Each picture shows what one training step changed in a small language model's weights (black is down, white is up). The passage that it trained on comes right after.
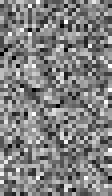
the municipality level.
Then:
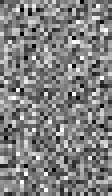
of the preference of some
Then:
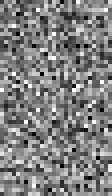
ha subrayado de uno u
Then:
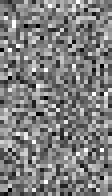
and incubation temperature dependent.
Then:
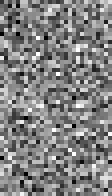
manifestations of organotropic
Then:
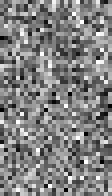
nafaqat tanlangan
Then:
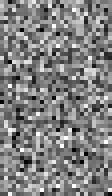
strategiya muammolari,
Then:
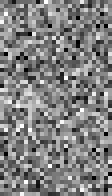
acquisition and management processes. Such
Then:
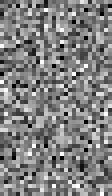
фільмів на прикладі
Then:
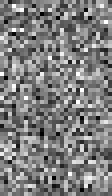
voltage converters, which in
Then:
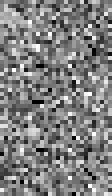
left movement (ICC >
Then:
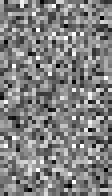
spectrophotometry for the
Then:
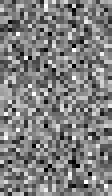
ano de início do
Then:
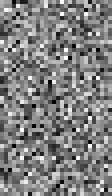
с синдромом
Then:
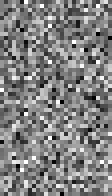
orqali korxonalar
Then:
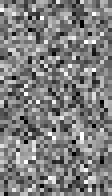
de la Reina alberga 121
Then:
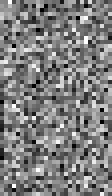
و دین دیگری
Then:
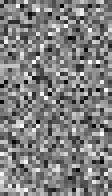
muss immer auch dem
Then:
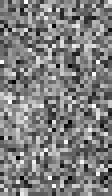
ish boshlaydi, oliy
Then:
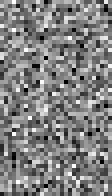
a few brief case studies.
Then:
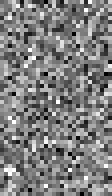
was held at the number one
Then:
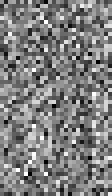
with the criteria for diagnosing
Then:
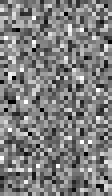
e também refletem a importância
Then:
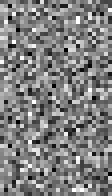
self-efficacy when group according to
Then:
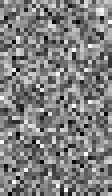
террористическом от
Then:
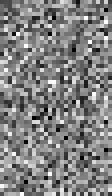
variations is essential for tailoring
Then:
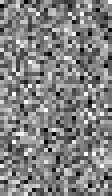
is an inherent right for
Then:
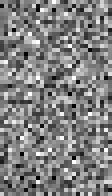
construction projects in Oman.
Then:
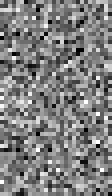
o'zbek tili. –
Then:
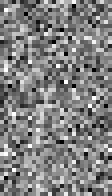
$d \in \mathcal{D}$
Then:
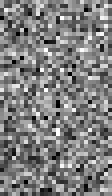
concerns firstly the promotion
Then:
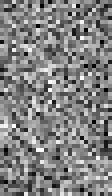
frequency, and RF output
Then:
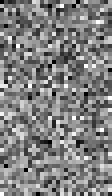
como un factor crítico para generar
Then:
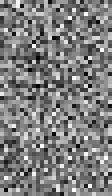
to give only one correct
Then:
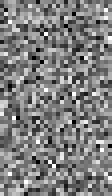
the aforementioned stability
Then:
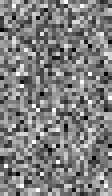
been taken by authorities in
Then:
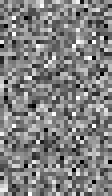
by approximately 75% over a
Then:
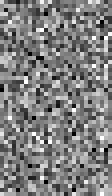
and conducts an investigation, and under
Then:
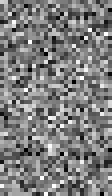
відомих художників
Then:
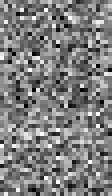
necessário a inserção manual de
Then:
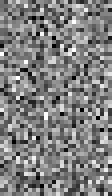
дані показують, що
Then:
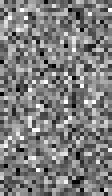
direito penal, e processo é
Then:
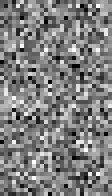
variabilidad en el contexto
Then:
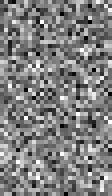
gestellt werden.
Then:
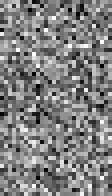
în acest caz este dependentă
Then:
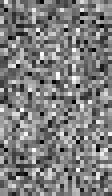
youth sections, women's sections
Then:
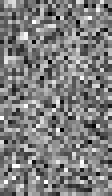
orqali inson **soxta
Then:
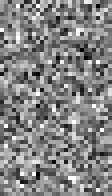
sus docentes y estudiantes.
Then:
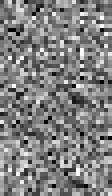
y los otros. Por otro
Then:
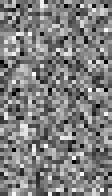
musical expressivity in comparison
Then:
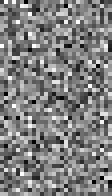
of non-commercial diesel
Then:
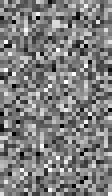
метод забезпечив
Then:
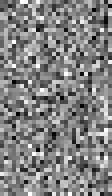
that are time and space independent.
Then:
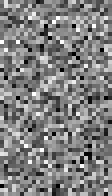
послуг, регулює
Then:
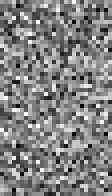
of SOD, catalase, and
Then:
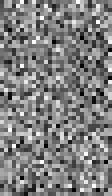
keuangan sesuai
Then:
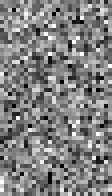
Bolaño, específicamente con
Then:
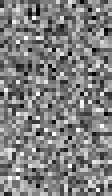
analisis, yaitu: Data
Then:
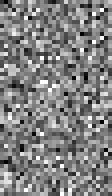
PU microcapsules using
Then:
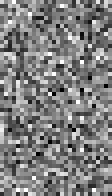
pediatric patients with atopical
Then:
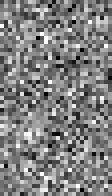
specified grown crack is implemented
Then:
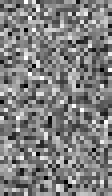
of execution time and quality of the
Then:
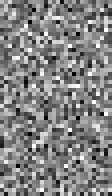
of the English teaching methods where the
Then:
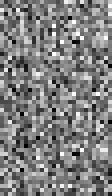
baxtiqaro qalbi
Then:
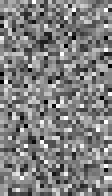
by the Bangladesh
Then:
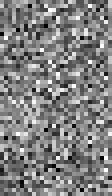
da SBMFC no processo
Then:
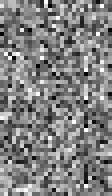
yangi ish o'rinlarini
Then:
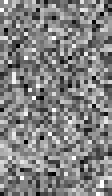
tarkibida tarqalishi va
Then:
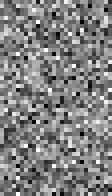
the consumer, it is necessary to
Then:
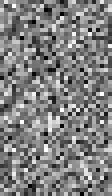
распределением ролей
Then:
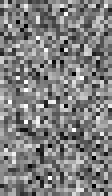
qilish va undan unumli
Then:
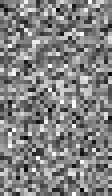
of *H. rufipes*
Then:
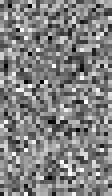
exist." Today, a
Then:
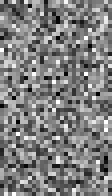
of rapid, isothermal
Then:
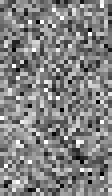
conjunto de filtros e
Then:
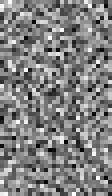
2. All names are
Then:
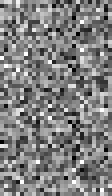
la palabra es tan
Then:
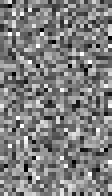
Co-development of climate indices
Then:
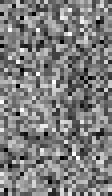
N., Dusmaxamedov
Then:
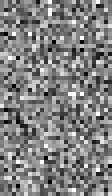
uchun mard yigitlarning
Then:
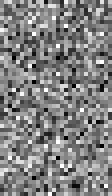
responder o questionário.* Sim
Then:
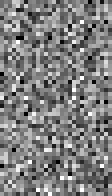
damage zone, some specimens
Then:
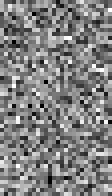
Markt ist [3]. Er
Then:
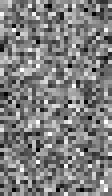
12.50 respectively. The Std.
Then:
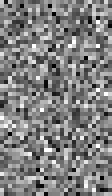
687 °C. The domain
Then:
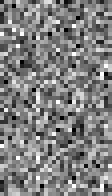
por exemplo a agentes
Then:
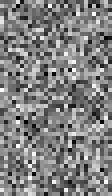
financial absorption is about 74%
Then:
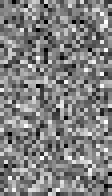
such as the GDPR. 22
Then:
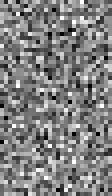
7.1: Dissemination and
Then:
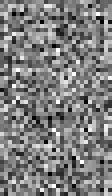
улардан фойдаланиш
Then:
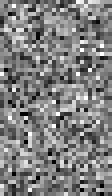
y anticipación. Desde una
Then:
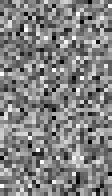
arquitetura independente em
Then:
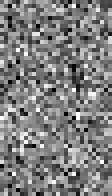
questões estéticas não
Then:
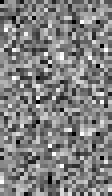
Begitu juga
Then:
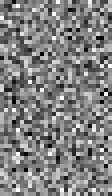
utilizar métodos formales y
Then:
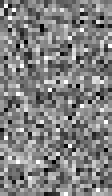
deb yuritiladi.
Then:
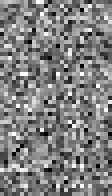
these materials between them at radio frequencies
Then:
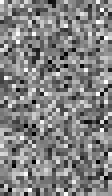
Forestry, Fisheries
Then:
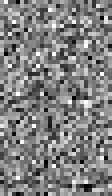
Google Cloud
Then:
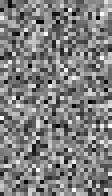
changeable drone uses a
